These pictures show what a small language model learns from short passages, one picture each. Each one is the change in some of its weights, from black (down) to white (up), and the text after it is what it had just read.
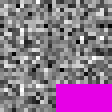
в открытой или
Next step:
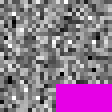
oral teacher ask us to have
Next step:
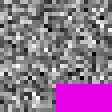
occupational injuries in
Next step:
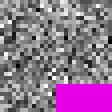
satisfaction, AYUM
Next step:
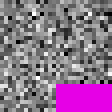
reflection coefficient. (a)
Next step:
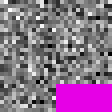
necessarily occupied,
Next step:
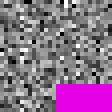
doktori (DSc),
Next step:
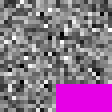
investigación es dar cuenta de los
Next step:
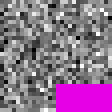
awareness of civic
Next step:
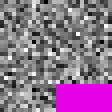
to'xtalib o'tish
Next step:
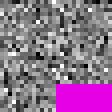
of the Russian Academy of
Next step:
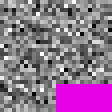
to generative privacy standards. 4
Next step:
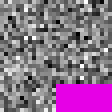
system of military vassalage
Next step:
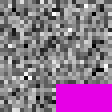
(NIBP) and
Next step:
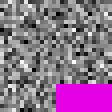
über Lehmshutt
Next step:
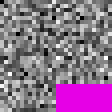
Projeto de Vida.
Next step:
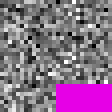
no muestre signos de
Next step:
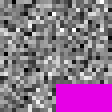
PUBLISHED 18
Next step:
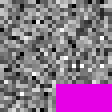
livre III que, un
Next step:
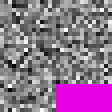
natijalariga umumiy talab va
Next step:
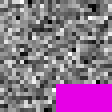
je razvilo podjetje
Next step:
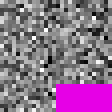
vinculado también al
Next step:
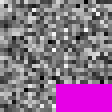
tarkibida metall ionlari
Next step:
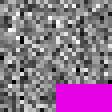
яратиб берилган
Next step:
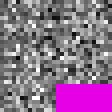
entende o bem-estar como
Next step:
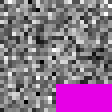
vacuum techniques applicable
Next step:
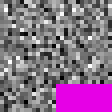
constants of the complexes were determined
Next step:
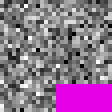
communicating the services provided by the
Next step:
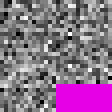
maktablari boshlang'ich
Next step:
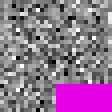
proposals have been submitted through direct
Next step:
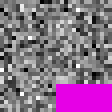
Saindhava Lavana
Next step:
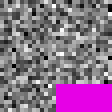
grass-roots court for
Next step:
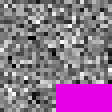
early intervention in best patient
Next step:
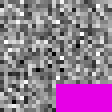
вартість культурних
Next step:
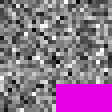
to a more accurate assessment of
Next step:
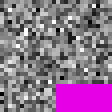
en is geen onderwerp
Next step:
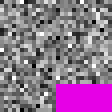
ursul când își dă
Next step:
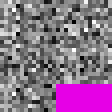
*Piper betel* Crude
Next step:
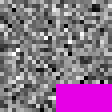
very slightly alkaline
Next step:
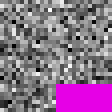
Organisations committed to this
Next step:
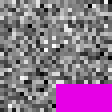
keep him within his protective
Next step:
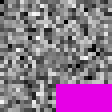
En un intento de corroborar
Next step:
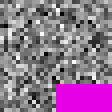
collar, bud, and bud
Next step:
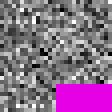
observação dessas características
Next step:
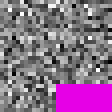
of Δi with light
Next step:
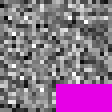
excede las expectativas del
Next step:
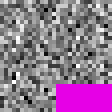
мақолада статистик
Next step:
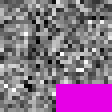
taken place. The acid concentration
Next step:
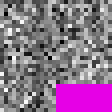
sebaiknya latihan
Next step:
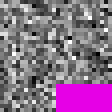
sviluppa a partire
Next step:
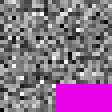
- cuya traducción al
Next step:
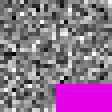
for all $x \in X$.
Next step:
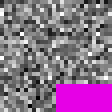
platform, using the perspective from the three
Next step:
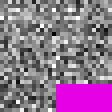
affecting the decision to
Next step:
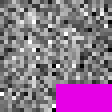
por medicación de factores
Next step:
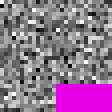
in surgical and intervention planning
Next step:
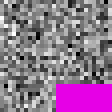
Azure) широко
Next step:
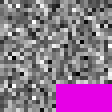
on the total score to assess the
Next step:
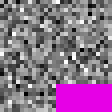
- Pishghadam,
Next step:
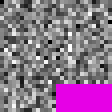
Boshlang'ich sinf
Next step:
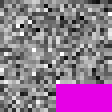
of education, science and production, it
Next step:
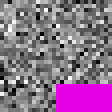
some scientists, particularly the
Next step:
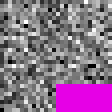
yoshidagi o'quvchilarda
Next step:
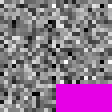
their tests, internal exams and national
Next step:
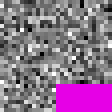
Least Square Structural
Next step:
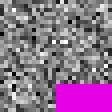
true knowledge is questioned.
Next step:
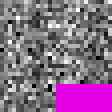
pemahaman mengenai
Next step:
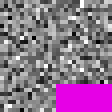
acord cu prevederile
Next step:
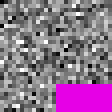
Н. Н. Зыков также
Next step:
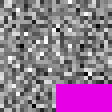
барпо этишнинг
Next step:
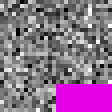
products could be contaminated with
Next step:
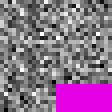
modern methods used in the methodology of
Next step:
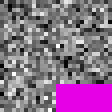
through a wireless medium as
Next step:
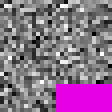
to switch brands. A
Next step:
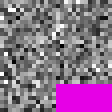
this research, tannin was
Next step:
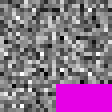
defense lawyer, could and
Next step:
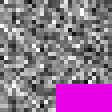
is also represented as vector
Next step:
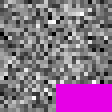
if the dataset had a
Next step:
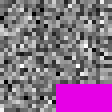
Mahdi Javazadeh
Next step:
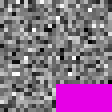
of fiber reinforced
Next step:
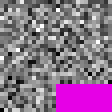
chiqilgan. - 16 Muallif
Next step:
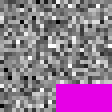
сильні економічні,
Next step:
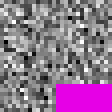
Більшість наявних
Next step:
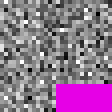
раза выше, чем
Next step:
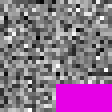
of the CEA in the
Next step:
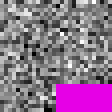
Qadriyatlarga tayanganish.
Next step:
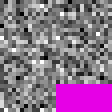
Уроков, Б.З.
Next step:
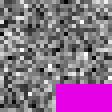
phenomena and the one
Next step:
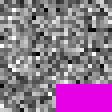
robot modelling is
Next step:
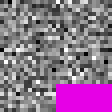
Ammo global ekologik muammolarni
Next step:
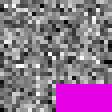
concerns about their safety.
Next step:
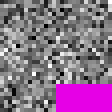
the consumption demand. Ambit
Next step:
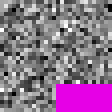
snake. Source:
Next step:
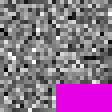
salts. As such conductivity values
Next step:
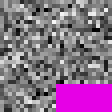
of COVID-19 on the
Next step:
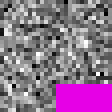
for cluster analysis is as
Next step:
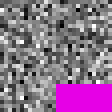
Всесвіту та про
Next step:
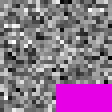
7kg of soil, 5
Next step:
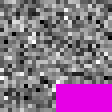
clans inside *Yapio
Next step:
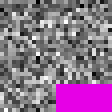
Henri Wallon,
